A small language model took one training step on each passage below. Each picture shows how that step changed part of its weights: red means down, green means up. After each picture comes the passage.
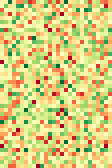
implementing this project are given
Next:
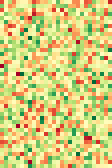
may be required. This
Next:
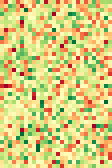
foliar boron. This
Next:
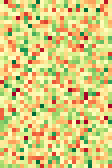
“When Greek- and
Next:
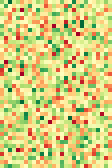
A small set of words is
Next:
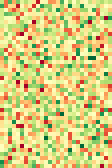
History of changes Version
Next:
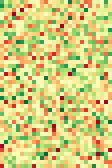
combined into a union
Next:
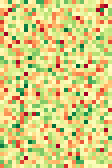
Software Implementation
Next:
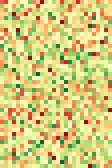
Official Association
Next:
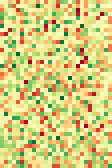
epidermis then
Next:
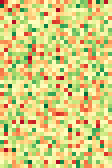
are missing members with
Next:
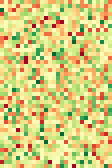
for banking institute of
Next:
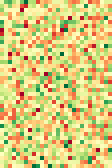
in the current work. Firstly
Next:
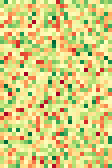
to a certain extent of up
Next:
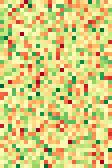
Discussion From the
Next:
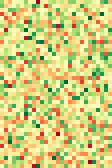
same algorithms for anomaly
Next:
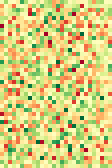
This section tries to explore
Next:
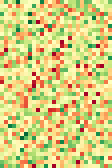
size. Big Oh
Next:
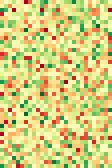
FATTY ACIDS
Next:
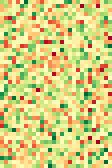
the University (Teacher
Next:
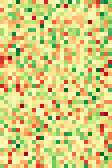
the experience from previous
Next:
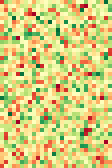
visualization. Graph
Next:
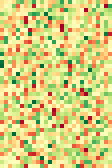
B. Hjorth,
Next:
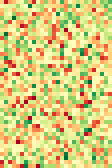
oscitans, whereby
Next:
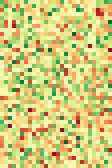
blends earlier reported by
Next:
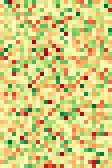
to develop a solar tracking
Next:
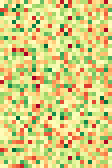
to home in the evening,
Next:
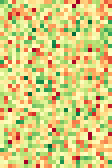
a researcher must sample the
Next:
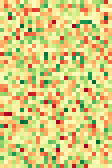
Br ₂ O
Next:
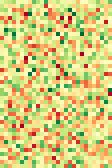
of the incident. The paper
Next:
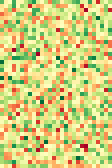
learning disabilities, assessed by
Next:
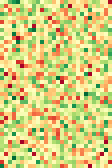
it is necessary to change not so
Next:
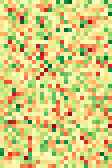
the rheological, mechanical,
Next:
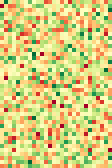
general form of time-delay
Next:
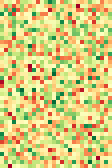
are encouraged to
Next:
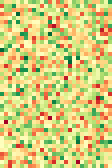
selected group of people with a range
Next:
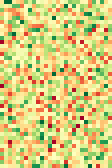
were 19% more likely to have
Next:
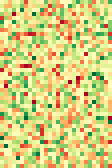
correlation means that when one of
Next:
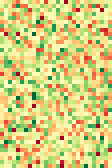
designed the sampling and methods,
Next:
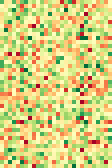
Agadi Sopya
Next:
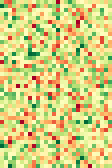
consider these issues highly relevant
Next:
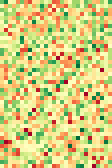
performance. This method should be applied
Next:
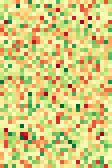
data processing pipeline,
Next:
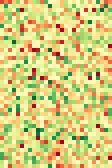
success of democratic
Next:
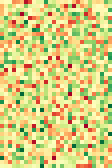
was included, while all patients with
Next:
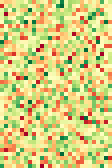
and sophistication of the
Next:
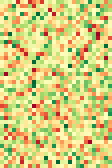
taught even in
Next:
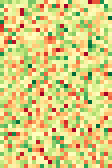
2g per day with
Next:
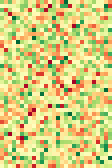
includes human resources,
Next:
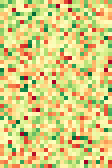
context of Indian society.
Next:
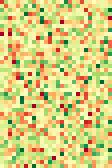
and (B) Temperature during
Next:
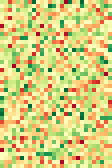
by disc diffusion method,
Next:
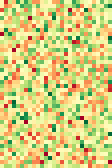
of the results obtained gets better with
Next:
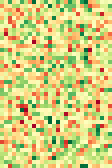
He is a popular singer,
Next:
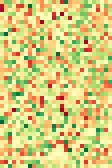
initiative result in fundamental or
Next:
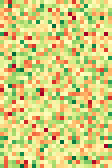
groups, illness,
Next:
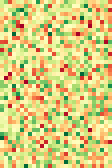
Table 3. Weighted
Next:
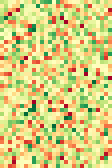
it is possible to harvest
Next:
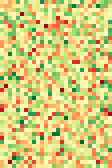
experiences and the external
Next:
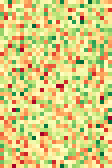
the case with many overlapping
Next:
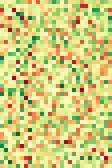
infections in the upper
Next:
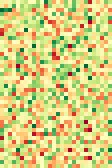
as they are proprietary to
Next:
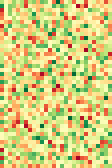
of G for each $\alpha \in
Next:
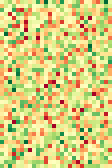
significant reduction starting from
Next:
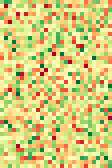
Authors hereby
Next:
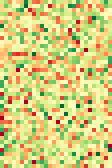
case of setting the highest
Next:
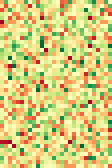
(DYD) for stature
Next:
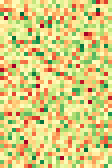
^aMean of 3
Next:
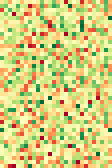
stably expressed
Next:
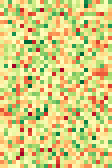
Appendix A Table
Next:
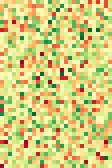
fair summary of all
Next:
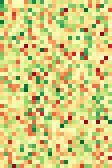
Minister of Home
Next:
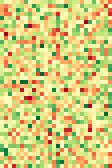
observe the way indicators
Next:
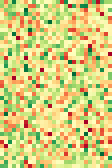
G., Subbraj
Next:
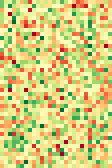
they analyzed: - decline
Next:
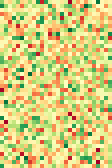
sources into the current power system.
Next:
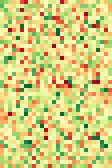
Validation Methodology
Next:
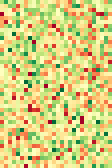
between image regions to detect
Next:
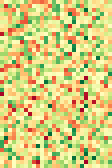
Graf, K.
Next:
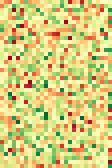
(UNEP) The
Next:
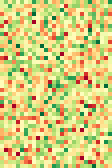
to identify when I am
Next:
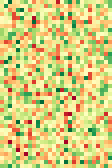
minutes), plastic
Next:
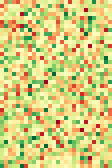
IT structures, processes,
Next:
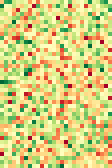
surface runoff and
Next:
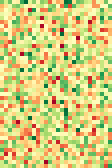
person living in countries with
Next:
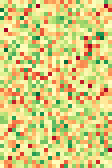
the green arrow Fig. 12
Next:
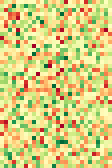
a letter presenting the
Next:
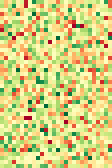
of the observed and predicted
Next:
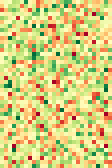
structure for urban environment quality
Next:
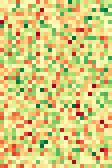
user interface - A
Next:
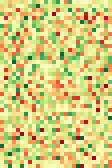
global and local multi-head
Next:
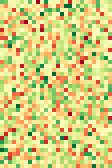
the main cause was the side
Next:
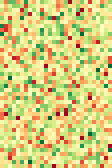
of the polyurethane is
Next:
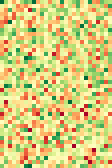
likelihood of
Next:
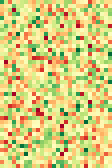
performs similarly in the
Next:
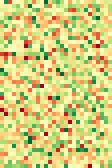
Pongsumpun, and
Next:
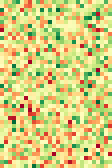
analisado pelas
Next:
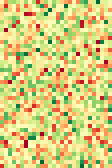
average elevation of
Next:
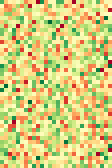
in the literature and the ones
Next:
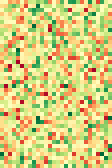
the various chemical test were
